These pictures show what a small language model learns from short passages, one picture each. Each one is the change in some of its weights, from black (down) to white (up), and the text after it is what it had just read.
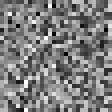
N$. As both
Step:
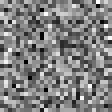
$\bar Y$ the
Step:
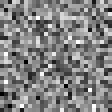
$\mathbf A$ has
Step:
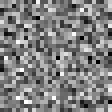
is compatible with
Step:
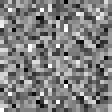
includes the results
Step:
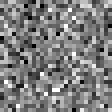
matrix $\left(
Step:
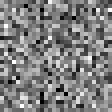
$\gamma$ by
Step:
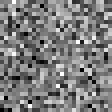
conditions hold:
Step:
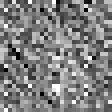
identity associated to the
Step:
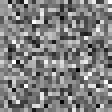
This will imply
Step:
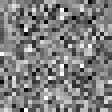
\cap H)$. Thus
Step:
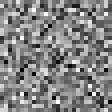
on independent random
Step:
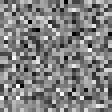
and basic
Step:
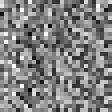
ball on $\d
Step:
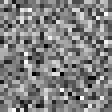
of the standard
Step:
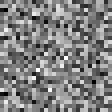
the linear part is
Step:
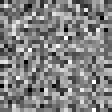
$G$, which is
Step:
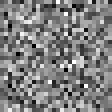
que les
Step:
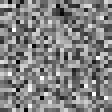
and a sequence of sets
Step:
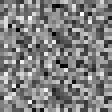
rows of
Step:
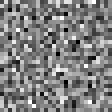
that we can extend
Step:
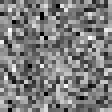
By equivariance
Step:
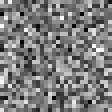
can apply Proposition
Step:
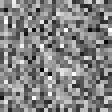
by $\langle X,
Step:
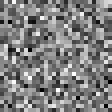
containing $\Omega$,
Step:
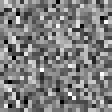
In this case, the
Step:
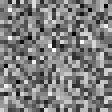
the calcium
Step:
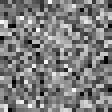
is essentially
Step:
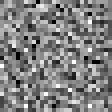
uniform rank 2 right
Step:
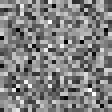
be a holomorphic
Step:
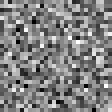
order $p$, the
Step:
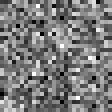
latter estimate
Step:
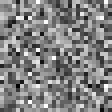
consists of
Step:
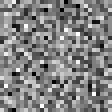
line family in the
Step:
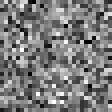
eigenvalue. Then
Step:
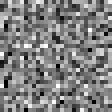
sinus components
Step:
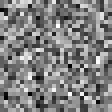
would be infinite
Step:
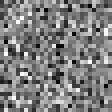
Let $j:
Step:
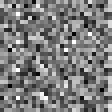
follows. Choose
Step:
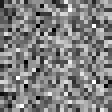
$A$ is defined
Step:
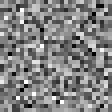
in the complement of
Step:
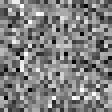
used there, because
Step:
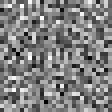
type of $M$
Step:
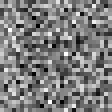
next term is now
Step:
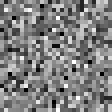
gates. We first
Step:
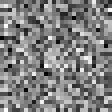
$\lambda$ of degree
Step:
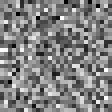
of a simplex.
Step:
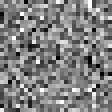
subgraph, contains
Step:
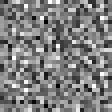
of generality, we
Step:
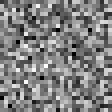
for general classical
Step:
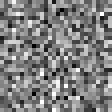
we first note that,
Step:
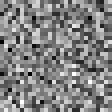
for instance,
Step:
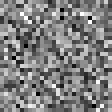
case the list of
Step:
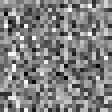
Let $g \in
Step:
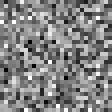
of course also
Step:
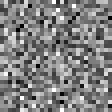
still be
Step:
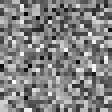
inverse. %
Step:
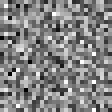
$T$ that
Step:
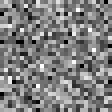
is replaced
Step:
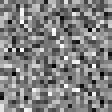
in the first variable.
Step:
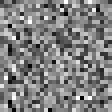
By the bounds on
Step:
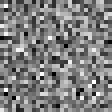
$C$ can be
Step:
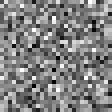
load will tend
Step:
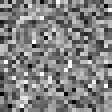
to $D$
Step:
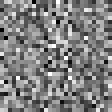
the subbundle
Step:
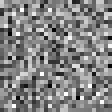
on $K$ and
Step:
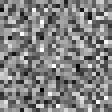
offline construction
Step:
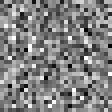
Classes and
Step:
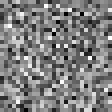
through \[
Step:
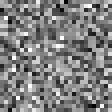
and has the homology
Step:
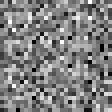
\quad , \quad
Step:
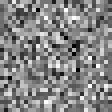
}\colon K]$ not
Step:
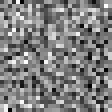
family of arcs
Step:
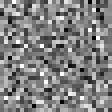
than one pair.
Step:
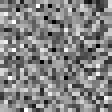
of cycle
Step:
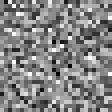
the seminal work
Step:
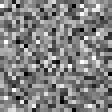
build a
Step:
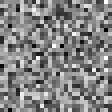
from the true
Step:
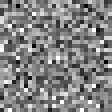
to what extent
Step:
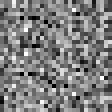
paper, we let
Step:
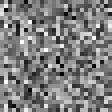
form $\exists
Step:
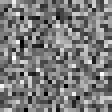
section, we define the
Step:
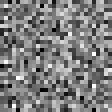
$A$ has two
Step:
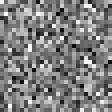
D, \quad
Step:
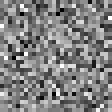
Note that the corresponding
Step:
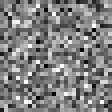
/2$ which gives
